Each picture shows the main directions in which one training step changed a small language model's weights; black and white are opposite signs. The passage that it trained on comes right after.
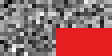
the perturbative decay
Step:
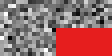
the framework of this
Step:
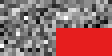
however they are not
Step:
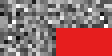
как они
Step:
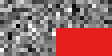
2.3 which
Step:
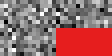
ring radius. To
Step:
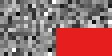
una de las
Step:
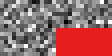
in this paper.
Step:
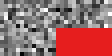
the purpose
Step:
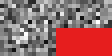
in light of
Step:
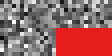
are no differences
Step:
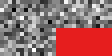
a separate
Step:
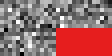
requires solving
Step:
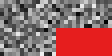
extension of
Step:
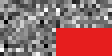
normalized node
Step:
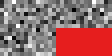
\cr \hline
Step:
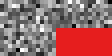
Thus we have a
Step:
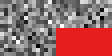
variance for that
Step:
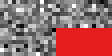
- Folder
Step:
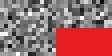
in the literature
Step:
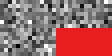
join vertices
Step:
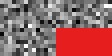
with equality
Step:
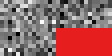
Phys. A
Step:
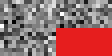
va idroki
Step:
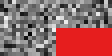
function $b$
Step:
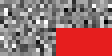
leading to
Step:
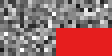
uses the
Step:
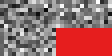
that the induced map
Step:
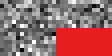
UD on
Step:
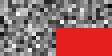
Так, у
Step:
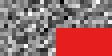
in the layout
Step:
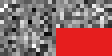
the impactor
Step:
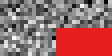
the scope
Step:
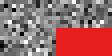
easy to see
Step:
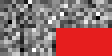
simple constructions of
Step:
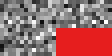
simply impose
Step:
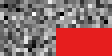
f) El
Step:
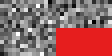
support web
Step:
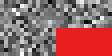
activity. The
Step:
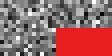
enter in the
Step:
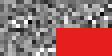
una alta
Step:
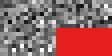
certain choice of
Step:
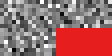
establish a
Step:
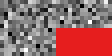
the graph gives a
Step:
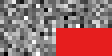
were first developed
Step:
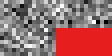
projective variety
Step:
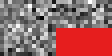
a diferentes
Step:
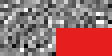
of dimensionality;
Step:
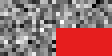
In conclusion,
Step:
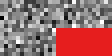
we may choose
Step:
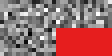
the setup of
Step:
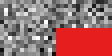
allowing us to
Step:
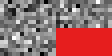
\newblock {\em
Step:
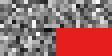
We use the
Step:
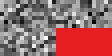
an equal number of
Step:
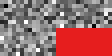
implementação da
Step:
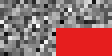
decisão que
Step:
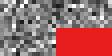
proposti da
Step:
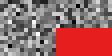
To obtain the more
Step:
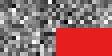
donors and
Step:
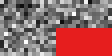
targets might
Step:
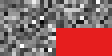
that of a
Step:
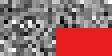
ions. }
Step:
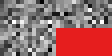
frequency ω
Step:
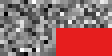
now split the
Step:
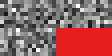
we find that they
